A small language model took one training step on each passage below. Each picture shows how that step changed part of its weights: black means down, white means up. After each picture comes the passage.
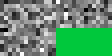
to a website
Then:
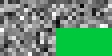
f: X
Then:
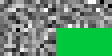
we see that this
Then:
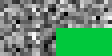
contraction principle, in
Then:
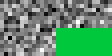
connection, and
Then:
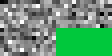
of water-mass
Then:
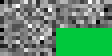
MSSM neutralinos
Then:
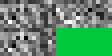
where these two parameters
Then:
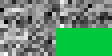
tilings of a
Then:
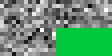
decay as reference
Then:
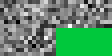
devices locations and the
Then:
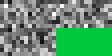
be a simple
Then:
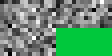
at what bridge
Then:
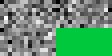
DF has an
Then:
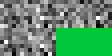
separation ranges between
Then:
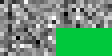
out in closed form
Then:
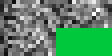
by taking into account
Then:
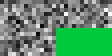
functions that are not
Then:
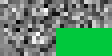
$, we have
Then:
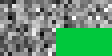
is covered by
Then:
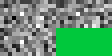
arrows) when
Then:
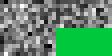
of any major
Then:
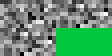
the presence of
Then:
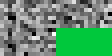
is even and is
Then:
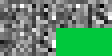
and only if
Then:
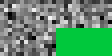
is Lipschitz in every
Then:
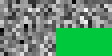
and $c$
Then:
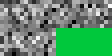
power control problems are
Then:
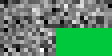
models when these predict
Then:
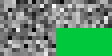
of Verona
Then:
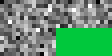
simply quote an
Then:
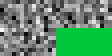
since the latter should
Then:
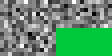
Functors and
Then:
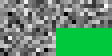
hurt the
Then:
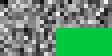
section of induction machine
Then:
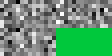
immediately deduced form
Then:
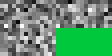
can be traced
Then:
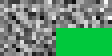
in this direction which
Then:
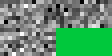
At that height,
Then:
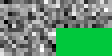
a 200 Gauss longitudinal
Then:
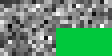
influence of social norms
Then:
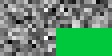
fermion, the algebraic
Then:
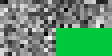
of the problem,
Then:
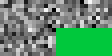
we obtain equality for
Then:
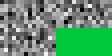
a metric space with
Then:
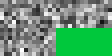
amount of healthy
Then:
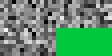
is drawn from
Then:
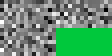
be subgroup consisting of
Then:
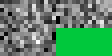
making a static
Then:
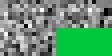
steps $\tau$
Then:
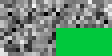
tuning only the
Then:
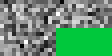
are of the general
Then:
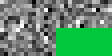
graph, and we
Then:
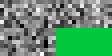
be compared with
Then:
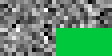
numerical examples, we
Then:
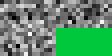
that the surface area
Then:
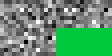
the bottom. See
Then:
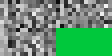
$G$ be
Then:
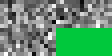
is an equivalence.
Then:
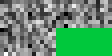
the rotation by an
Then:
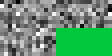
precisely measured event in
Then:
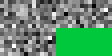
contain a new theorem
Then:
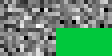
50 cm. For
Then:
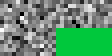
advection \\
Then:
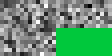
training time is
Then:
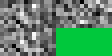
which describes the energy
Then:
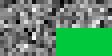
algorithm, which can
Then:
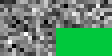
systems were taken to
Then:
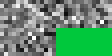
# Properties
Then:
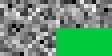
maximum likelihood fit are
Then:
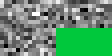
lower atmosphere.
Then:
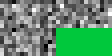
can be found from
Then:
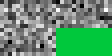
is quadratic in the
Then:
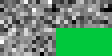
Thus our treatment of
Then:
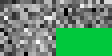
to refine the
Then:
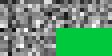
coverage. In
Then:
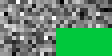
For example, the
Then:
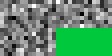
sphere with the same
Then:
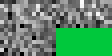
is performed using the
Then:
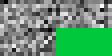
of signals provides a
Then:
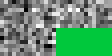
second kind.
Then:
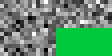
oscillations the energy distribution
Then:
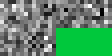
intersection with the
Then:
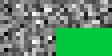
our result highlights
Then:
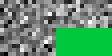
(and thus
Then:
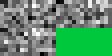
addition to the noise
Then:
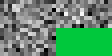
TDC is used
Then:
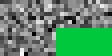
the particles and their
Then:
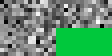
coupling perturbative calculations,
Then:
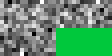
same behaviour and our
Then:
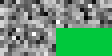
full space-time
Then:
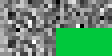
$D$ we
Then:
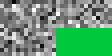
can result in
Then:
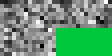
model. As in
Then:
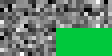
and gives rise to
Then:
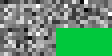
of humanity will
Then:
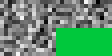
have for any
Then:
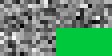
flux is compatible with
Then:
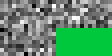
and IR singularities
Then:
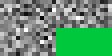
\cup W
